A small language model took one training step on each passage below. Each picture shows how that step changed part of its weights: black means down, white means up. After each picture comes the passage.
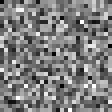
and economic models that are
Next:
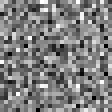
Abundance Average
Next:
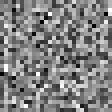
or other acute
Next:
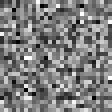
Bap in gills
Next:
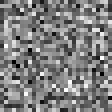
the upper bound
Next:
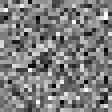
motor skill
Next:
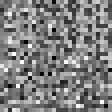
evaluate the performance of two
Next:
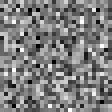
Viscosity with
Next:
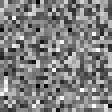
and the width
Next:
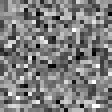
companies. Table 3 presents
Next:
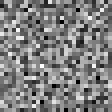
replication effectively, reduce
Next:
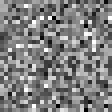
use persuasive
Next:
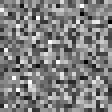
to garner integration
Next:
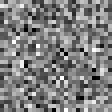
company, and documentation
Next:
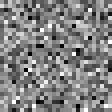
texts also
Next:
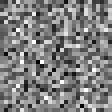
of several test scenarios
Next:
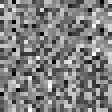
distances between our
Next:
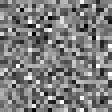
poultry products and
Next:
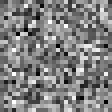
students, researchers,
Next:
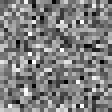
reduce farmers'
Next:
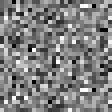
receive updates
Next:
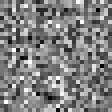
University Press.
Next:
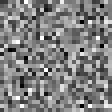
in good condition.
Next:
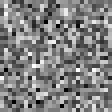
that otherwise cannot
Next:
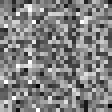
of getting their products
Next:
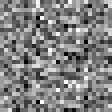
with AND: search
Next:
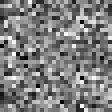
the two variables. The
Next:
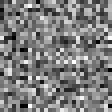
The total population was
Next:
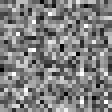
elicit answers
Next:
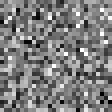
criteria; comparability of
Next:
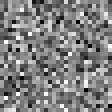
time, great lack of
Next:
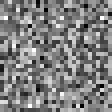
dioxide and
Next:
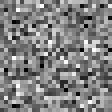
followed by an interview to
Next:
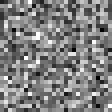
the initiative to set
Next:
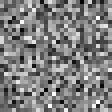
free from this oppression
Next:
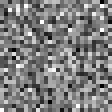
as fibres,
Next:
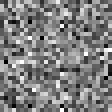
story is that
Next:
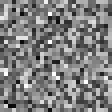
peroxide as a
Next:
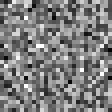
Mathematics in
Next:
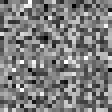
A history of the relationship
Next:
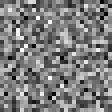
sharply with
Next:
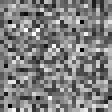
parameters need to be
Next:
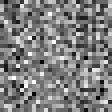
was predicted that Nigeria
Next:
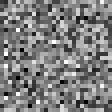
of the various tests,
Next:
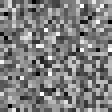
gait parameters
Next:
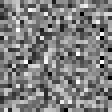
sings the Pan
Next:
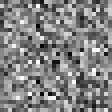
insects that consume
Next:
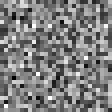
of time**.
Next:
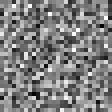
abundant and significant
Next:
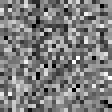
by middle-aged
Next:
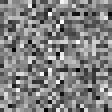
specific age or with specific
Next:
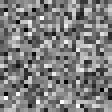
studied factors, this
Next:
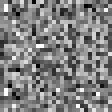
Check the quality
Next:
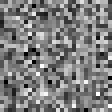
this bacterial
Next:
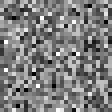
scientific attitudes
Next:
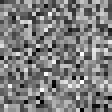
between 3.5 and
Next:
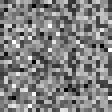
the Clotho training
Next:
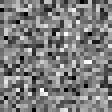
observed on the surface.
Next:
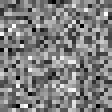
great 3 denotes
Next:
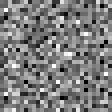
data editor of
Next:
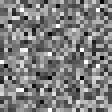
function (p) value
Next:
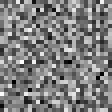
in this composite system
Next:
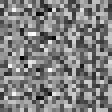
world. However,
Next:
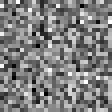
g.) was subjected
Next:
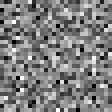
Vel Tech,
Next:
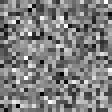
Research Organisation of
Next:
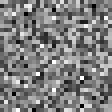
ASD 1.
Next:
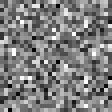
‘While the
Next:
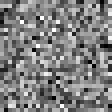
Goals UA
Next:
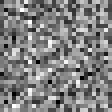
on their earlier
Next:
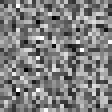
for traditional approaches to
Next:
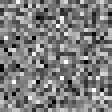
generate a 3D
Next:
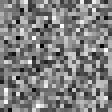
secondary acetoxy
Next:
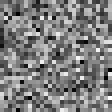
2015. The measurement of
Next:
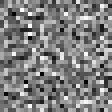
have been achieved on
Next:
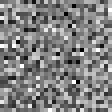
direct causation between
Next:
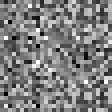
strategies are to be
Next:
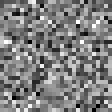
sampling, 200 students
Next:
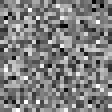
of solar products.
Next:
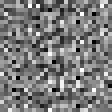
to carry out research
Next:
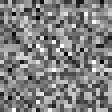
development in a manner
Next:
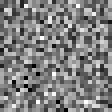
such as English teachers,
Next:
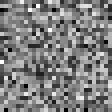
decision tree, random
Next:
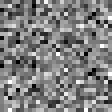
N, Satoh
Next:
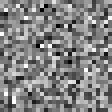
including internal genre
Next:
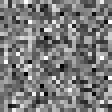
free ligands
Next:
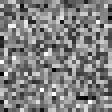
one.* volume number
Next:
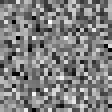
with 2-year
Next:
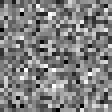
and stress and their relations
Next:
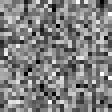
the Planck's
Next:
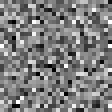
This will help change
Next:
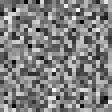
by letting students
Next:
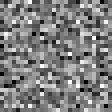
Df Mean
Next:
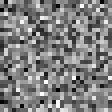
the perfect study
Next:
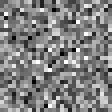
understand the application's
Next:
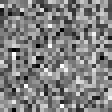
a third lives in
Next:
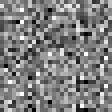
transverse end load,
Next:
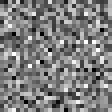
from a broader
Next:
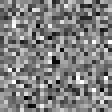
a simulation accounting for
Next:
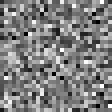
key schedule.
